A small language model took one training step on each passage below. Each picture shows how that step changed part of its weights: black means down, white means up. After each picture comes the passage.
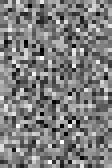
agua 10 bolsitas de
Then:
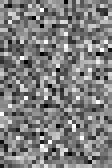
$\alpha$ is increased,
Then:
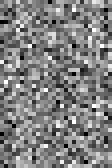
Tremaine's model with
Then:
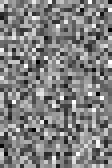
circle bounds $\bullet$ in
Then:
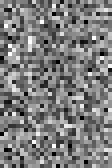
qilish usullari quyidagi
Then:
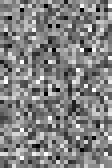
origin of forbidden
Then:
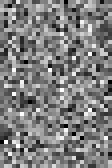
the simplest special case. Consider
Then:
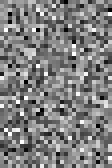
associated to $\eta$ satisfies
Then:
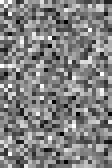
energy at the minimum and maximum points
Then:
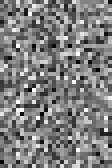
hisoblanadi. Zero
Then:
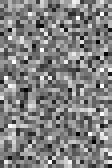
– це процес передачі
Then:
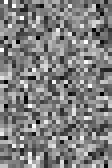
significantly smaller for non-canonical
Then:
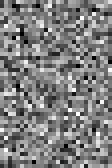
{\it Real embeddings
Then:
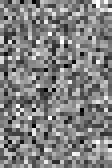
section we present explicit formulas used
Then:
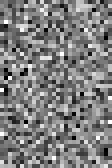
full multi-dimensional Riemann problem is
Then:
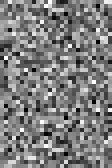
\item Existence of a
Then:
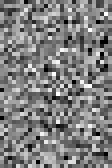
numerical $8\times 8$
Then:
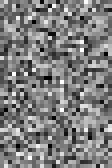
us take as an example the
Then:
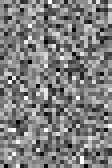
of $a$, that is,
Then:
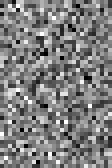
plástico transparente.
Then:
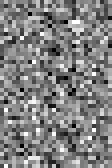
tüm dünyaya
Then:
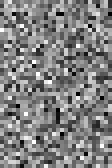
// *Classroom
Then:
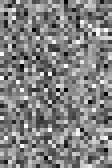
the lattice of normal subgroups,
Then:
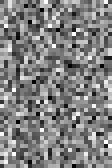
classificados como “A”
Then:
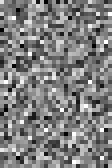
that the electrical structure at the
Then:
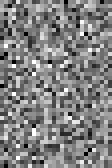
the stability analysis of BBPD
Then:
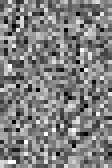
the resonator to changes in flux
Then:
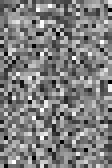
jarayoniga tadbiiq
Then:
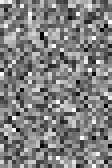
for translation invariant additive problems
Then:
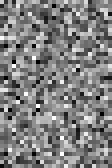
at the Autonomous System
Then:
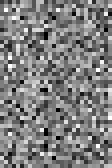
and physical training of cadets,
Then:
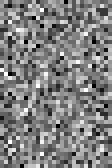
$\Ray$ and large
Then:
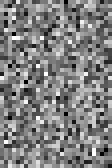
the additional parameter $\eta$ in
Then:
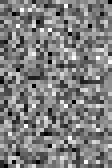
In such scenarios, the study of
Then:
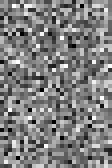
haqida so'z
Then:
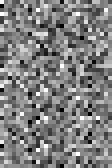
yang disajikan,
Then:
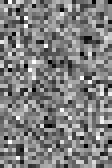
strategik yondashuvlar
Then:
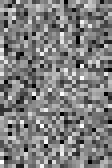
the above modifications to it
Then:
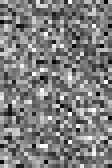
0 $, in probability, which implies
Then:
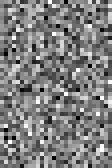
of the condition $(c)$ and
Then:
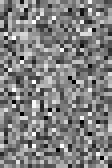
threshold of LV effects setting
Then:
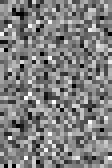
component of $D$: they are
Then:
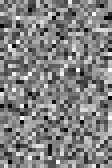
can also be thought of as
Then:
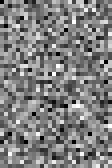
of 13 dwarf galaxies with
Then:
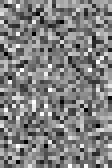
Calibration of IOES
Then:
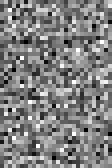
tekst, voegt
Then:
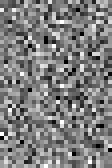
over a base $S$, then
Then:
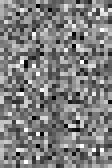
Stan prawny od
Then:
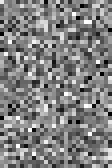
sería el expediente
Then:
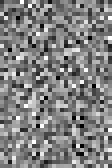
und nur unter sehr
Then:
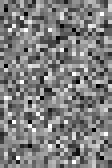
not depend on $\kappa$. This
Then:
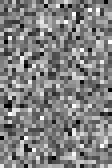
structured or unstructured
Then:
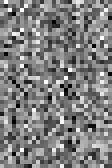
tanggung jawab
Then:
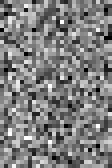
functions \begin{equation}
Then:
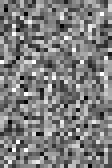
not because \( X_4
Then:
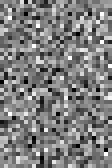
Tezi). Ondokuz
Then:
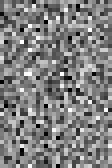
temperature. The separation of both materials
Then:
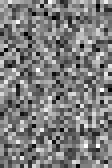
\pi^0$ reaction
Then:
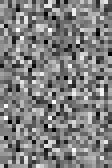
s\right) \exp
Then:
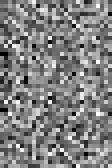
characterization. In this paper,
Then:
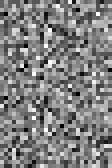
X with some other value Y such
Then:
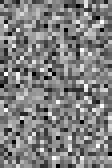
the progress of this field.
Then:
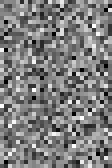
particular lattice QCD correlation function with the
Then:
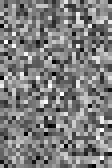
sayyohlar va meros
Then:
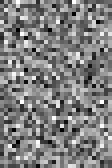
calificados, menor
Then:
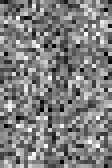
(in principle) interpreted as
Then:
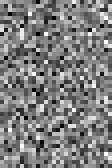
asosida belgilanishi
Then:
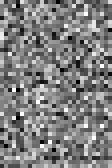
privacy policies is
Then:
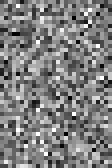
less anti-biased than the
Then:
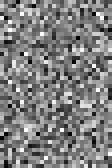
or layered structure. The mean
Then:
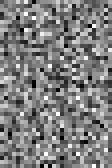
consiste à cerner les
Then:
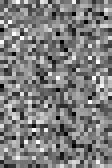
realizado diariamente e
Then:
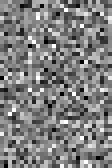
$f(y)$ is the
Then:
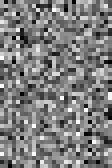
{\bibfnamefont {M.~U.}\
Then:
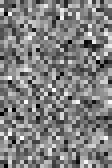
we are computing the matrix element
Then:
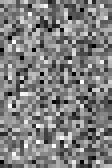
1982)) yang dikotif
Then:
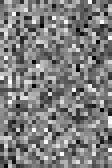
Совместная с
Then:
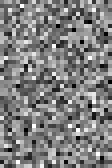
lower quantile function} of
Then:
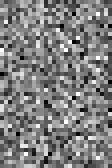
theorem, based on the following vanishing
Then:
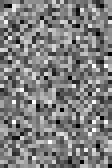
~~.\eeq \noindent Since
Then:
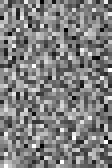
the correct definition for the quark momentum
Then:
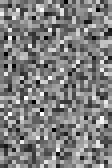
in $\xi$ and $\vec
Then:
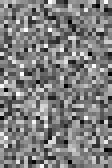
\left(-\kappa v_{\rm
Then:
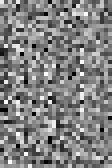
phase approximation} In this section,
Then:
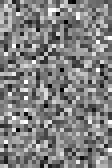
braking load, aircraft
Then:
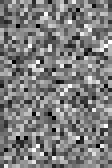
have been executed on computers
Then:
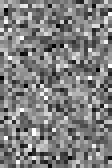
Een e-book kan
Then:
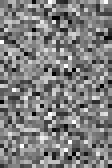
\end{equation} where
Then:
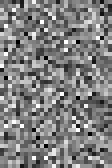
correlations for various Jackson
